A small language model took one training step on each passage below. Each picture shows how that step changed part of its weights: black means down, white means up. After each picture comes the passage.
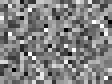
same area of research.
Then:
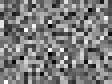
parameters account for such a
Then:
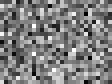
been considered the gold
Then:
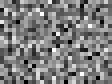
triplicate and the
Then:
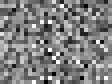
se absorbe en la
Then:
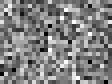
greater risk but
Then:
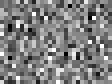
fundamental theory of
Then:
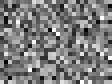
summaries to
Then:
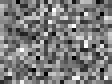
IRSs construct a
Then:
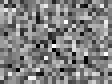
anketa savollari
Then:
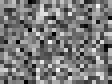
was tested and the flow
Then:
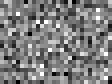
review. *Clin
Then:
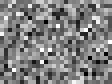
linear combination of two
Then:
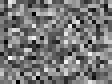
it has not yet been
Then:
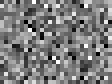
IAM methods to
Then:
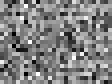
DFT calculations in a
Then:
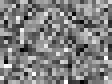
field variations associated with
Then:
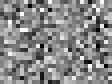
тогда как
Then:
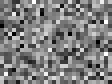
olimlar oldiga
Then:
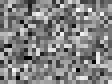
(DLC): It
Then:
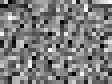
responsibility on the
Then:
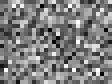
unifying semantic
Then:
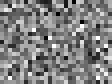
did not find any significant
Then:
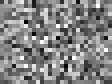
see Supplementary
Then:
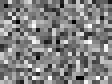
The optical setup used for
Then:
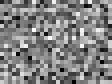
о проведении
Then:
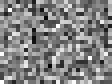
Buzug T M,
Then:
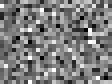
their reflective learning
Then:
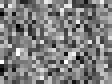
outer horizon the
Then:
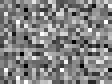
External Auditory
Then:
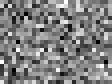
a space-like n,
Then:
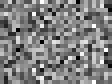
indikator transparansi
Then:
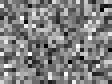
to treat anxiety
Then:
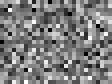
do not constitute a
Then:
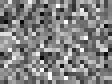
financial stability,
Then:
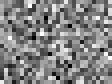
and Marsch,
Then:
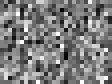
anomalous dimension
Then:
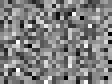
through an intermediate
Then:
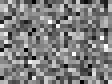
\times L}\), and
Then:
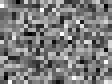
our numerical solution
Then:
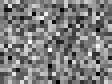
notes, "These
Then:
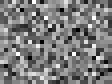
is $R$-parity which
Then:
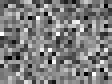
metadata much more
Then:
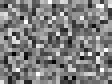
audit, that is,
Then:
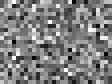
the final results. In order
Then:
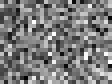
they do not require port
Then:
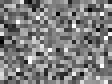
set of vector fields
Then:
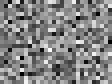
ifade etmesini ve
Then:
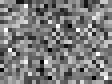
of a volume element which
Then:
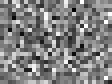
mathematical education.
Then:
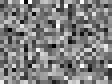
como número de
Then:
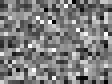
with SERF Adder
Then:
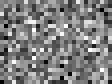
The surface roughness was
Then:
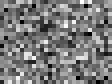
подходы к
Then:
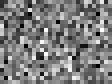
lexical association can
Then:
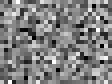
of your honesty
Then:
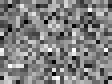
ponderação entre
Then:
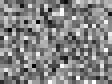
ham mavjud.
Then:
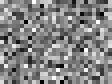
faz possível desde
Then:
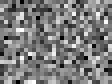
credentials needed to
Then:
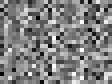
IN INDIA
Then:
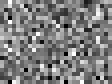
of their MPB, the
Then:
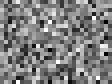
decades separating the
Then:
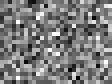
fear of infection,
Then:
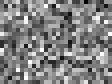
increasing longitudinal
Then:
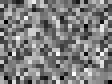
inschatten van
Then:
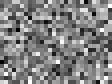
necha barobar
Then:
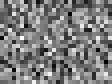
say that the natural
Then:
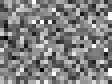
surface in transverse
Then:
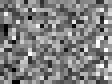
va ta’sirli
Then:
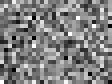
a honra e a
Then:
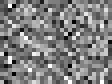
eigenvalues are all
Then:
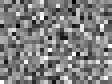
context. Anticipating
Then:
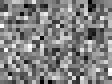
Ngwo, Enugu
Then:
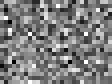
these issues can be
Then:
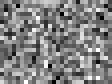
are violated by
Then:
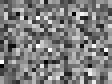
role in fostering
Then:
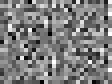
Its Effects on
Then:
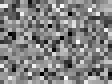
we show the same results as in
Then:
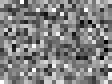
Gated Recurrent
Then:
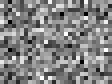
= image.src
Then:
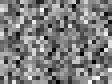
show the effectiveness
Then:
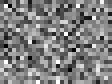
en las siguientes
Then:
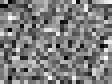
responsibility of a
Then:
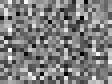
temperatures and can be
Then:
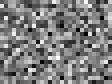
to the recycling
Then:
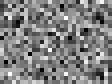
yondashuvlar va
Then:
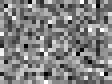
políticas sociais
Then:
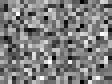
is estimated that around
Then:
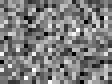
of Ordinal or
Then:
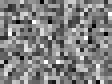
couplings affects
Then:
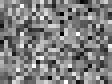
and share their honest
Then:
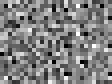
in FE, whereas for
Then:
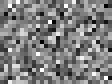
moduli space. The
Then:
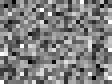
for a few thousand
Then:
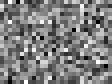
ONS could be an
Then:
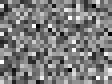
requested to produce
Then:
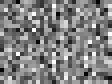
[2012] discuss other
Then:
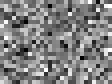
in Section 2.1)
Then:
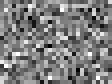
a solid abnormality
